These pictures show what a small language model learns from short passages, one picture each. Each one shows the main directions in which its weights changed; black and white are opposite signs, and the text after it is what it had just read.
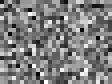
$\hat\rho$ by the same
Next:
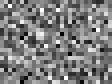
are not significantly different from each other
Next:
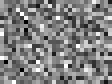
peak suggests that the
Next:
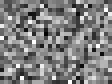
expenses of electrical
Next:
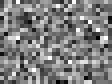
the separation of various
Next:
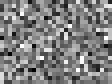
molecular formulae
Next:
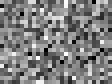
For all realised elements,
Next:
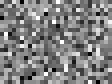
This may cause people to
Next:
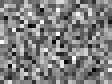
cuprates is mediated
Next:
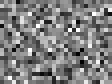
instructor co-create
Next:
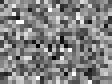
\\ \hline Jet
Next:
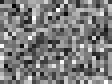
fabrication and/or
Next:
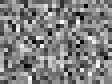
drilling of wells in
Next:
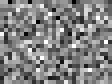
Cinco Líneas de
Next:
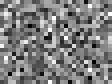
\end{align*} Now
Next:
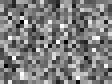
is the nuclear energy.
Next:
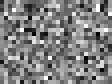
degrees of freedom in
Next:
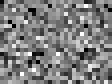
mirror commands
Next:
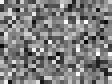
Repairing Pressure
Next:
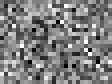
веке значение
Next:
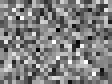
A (\#pragma
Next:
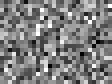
diqqatini jalb
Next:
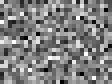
textile composites
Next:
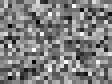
case, using as the origin
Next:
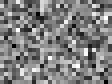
avenue for enhancing
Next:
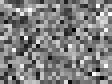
parameters in Table S2.
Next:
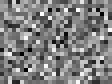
1) to fermionic
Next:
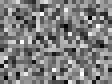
period planets (all of
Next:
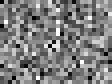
cm detection range may be
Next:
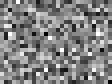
of these techniques to
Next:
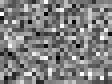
should one do for a free
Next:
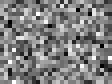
for the pancreatic
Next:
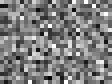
ascending characteristics
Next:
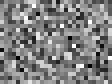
issues of hardening
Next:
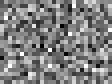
is allocated to one of the
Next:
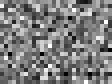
de serviços de
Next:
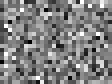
gestión desde la
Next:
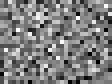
Nigeria to its former
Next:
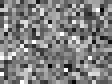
should be noted that the system
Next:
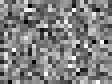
details on our
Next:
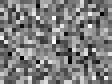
a common root to all
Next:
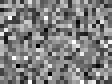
Oyo State,
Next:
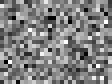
negligible in comparison,
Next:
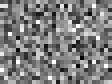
that is different from other common
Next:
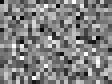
designing an NFC coil
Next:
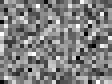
NWs with a given
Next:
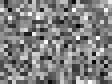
0, \ell \neq
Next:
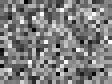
could accelerate the
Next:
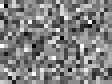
BSS for active
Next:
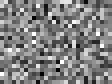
tomogram as follows
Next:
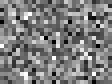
bu faoliyat
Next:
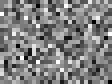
far away from that
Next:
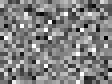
of theoretical models and
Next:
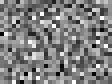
la generación, manejo
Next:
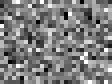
management for patients
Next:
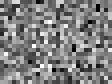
heterogeneities, by
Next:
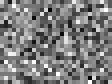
Region (incl.
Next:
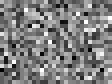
dos linguistas do
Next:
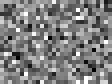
permanență pe tot
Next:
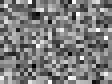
\text{(i)} \quad
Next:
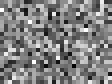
after the basic
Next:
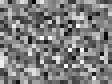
of laser systems for
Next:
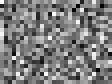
programming formulation of the
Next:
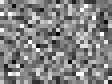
institucionaliza uma
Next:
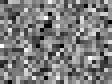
The Captaincy
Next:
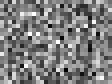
reported in the literature
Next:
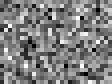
Section 2 we briefly
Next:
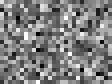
2. Among the following,
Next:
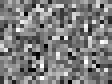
as expected. The EBU
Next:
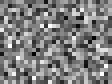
Boshqaruv —
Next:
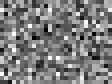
a circuit quantum
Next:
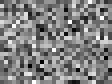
condition may be due to excess
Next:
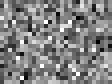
control error. The
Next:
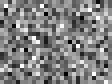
number of beads, through
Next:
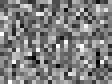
roles in the area of
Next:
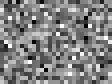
: SRINIVAS
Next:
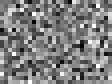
which quadrupolar
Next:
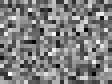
\section{ The Tachyon
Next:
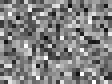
electric and magnetic fields and
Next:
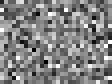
à Lord Chandos*.
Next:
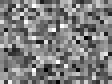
der gegossenen
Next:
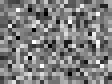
result for the same setting. In
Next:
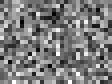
and low-transmission
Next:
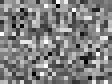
by estimating and
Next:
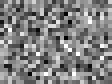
scheme employed in
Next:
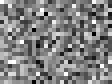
that for $\epsilon =0 $ this
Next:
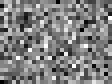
the analytical model by
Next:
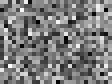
bilim oluvchiga
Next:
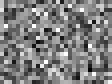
PCI and CABG
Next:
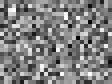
candidate optimal
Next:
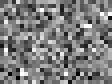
b) Reliability: the
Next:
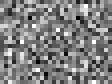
STEAM –
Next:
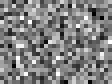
abundance is able to
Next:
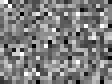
attain this value with the different
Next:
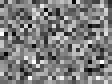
het hoogst
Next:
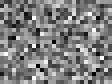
anomalous Hall
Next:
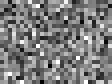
defense budget.
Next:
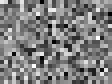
inner product $\langle
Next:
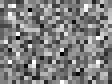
кислоты и
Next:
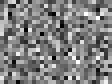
tradición que precede
